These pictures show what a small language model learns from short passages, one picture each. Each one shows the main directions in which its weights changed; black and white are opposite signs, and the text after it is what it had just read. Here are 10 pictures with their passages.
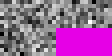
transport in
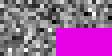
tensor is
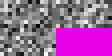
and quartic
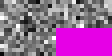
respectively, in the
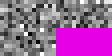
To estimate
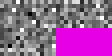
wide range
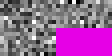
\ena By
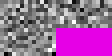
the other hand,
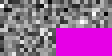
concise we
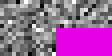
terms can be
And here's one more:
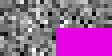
we include this
